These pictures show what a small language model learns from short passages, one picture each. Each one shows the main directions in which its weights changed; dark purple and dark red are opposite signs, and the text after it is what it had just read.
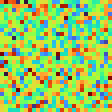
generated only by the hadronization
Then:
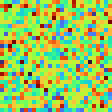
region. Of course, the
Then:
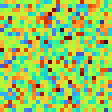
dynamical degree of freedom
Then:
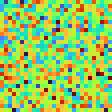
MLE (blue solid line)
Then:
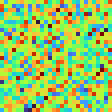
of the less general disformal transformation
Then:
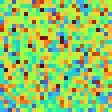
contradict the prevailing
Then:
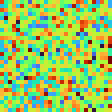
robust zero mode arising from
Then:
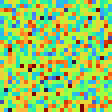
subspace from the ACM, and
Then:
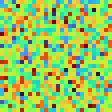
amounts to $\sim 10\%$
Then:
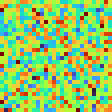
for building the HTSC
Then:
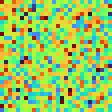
any other model candidate and if the
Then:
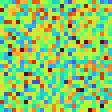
control flows are state evolutions of
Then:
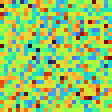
(Beaulieu et al.
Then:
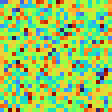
The latter needs three sources that
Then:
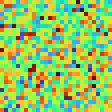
to the HEP community via
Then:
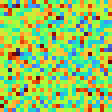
equations, while continuing to use an
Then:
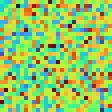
to a parallelogram in the complex
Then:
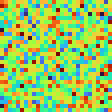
in this framework, the
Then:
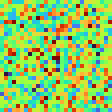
difference $2eV$, there is also a
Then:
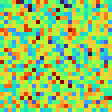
F814W. Row 1: galaxies
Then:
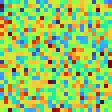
anefficient overlay with a short
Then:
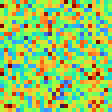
of 80\,$\Omega$cm as function
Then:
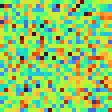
lowered signal to background ratio between
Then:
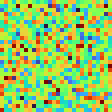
&entropic\\ \end{tabular}
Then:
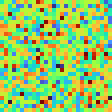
are thus made by of ionic
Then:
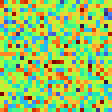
EDM and polarizability, the
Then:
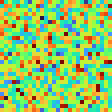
points represent the Poissonian
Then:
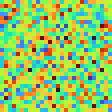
all the RV measurements available for
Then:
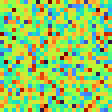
the condition that (except possibly
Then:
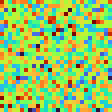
a cache, a content
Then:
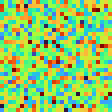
is determined by an elbow
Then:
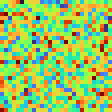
of string fields. The first few components
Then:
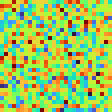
parameter configuration and sampling control
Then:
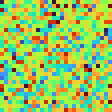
One key challenge in
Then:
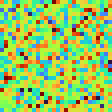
then we do a multiple source breadth
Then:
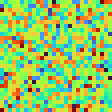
both samples. The steep slope
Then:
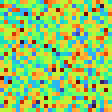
model used was actually generated to fit
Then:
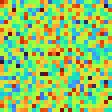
kernel combinations (rows
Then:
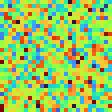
it is inessential in the strange
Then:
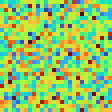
allows DUIP to capture and
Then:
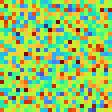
critical, whose burst structure
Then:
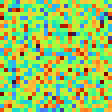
is used. When newtonian
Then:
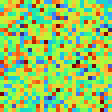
on all three datasets. }
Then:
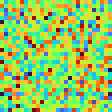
data structure well understood by
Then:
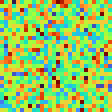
vary their target SIRs
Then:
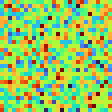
conventional superconductor with a
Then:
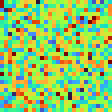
sections have been interpreted on the
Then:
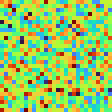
structures are referred to as
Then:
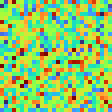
Breast Cancer OHC and
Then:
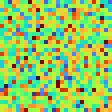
are clear signatures of cool
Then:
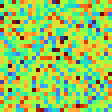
run the chinese remainder
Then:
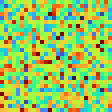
for $g$ as a function of the
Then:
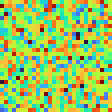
are shown in open circles.
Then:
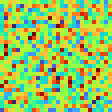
full two point amplitude in the
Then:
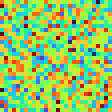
when the charge density is larger, as well
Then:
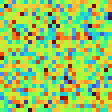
of their 3D velocities and
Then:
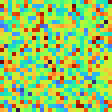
further. \begin{lemma}
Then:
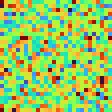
are typically periodic wavefunctions in
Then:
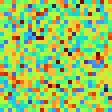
possible contributions. However, here we model the
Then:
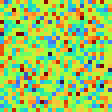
precise enough to efficiently
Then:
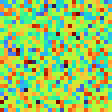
should, however, be directly applicable
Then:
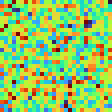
adapt to novel systems and discover
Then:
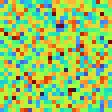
re-evaluated including our new
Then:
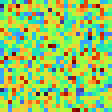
to largely fluctuate after
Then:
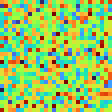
only marginal improvement at
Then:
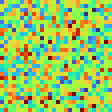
rather corridors) obtained from
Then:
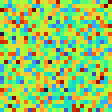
that an electron is taken away by
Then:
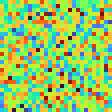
that both \rf{+1} and
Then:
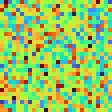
{\bibfnamefont {G.}~\bibnamefont
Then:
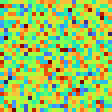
on space time lattice and discrete group
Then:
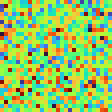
page. Over this period the tide
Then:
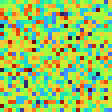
yield $$A=\pmatrix{
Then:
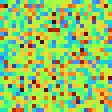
while their quantities are highlighted
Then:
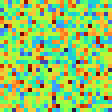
be analysed in order to detect a
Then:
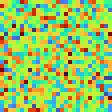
up to 800 mK, and at different
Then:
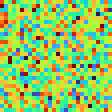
%% % \linenumbers
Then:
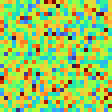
effects of the stratification to the power
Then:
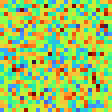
\vphantom{0}\cdot &
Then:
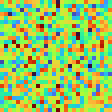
engaging in exercising
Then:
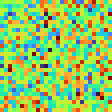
Beaubien, Laura
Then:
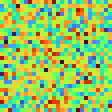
the interstellar medium at
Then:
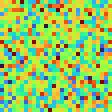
class I (Ia and Ib, the
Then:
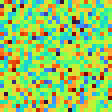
be replaced by its steady
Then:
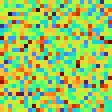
number of control systems. Specifically,
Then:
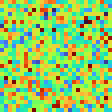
theory of gravity with specified energy density
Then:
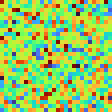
^3S_1$ component.
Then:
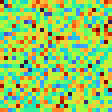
of magnetic charges in Maxwell's
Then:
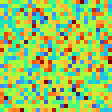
of the 1-d cut along the
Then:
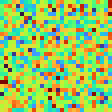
both elements of the Jones vector
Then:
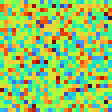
of transitions from $x_j$
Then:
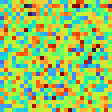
a larger Lie algebra where the
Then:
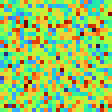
order to explain the disappearance of
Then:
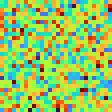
\ \right \rbrack \
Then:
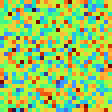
and~N). The spectrum synthesis
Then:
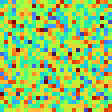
$R_{12}$ each zero. Solution
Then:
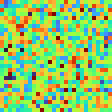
MeV energy bands, we can use it
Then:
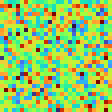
simulation includes cooling through metal
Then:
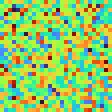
However there are plenty of stellar
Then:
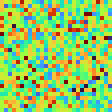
urea, carbonate,
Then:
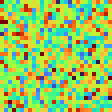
is now running within 36
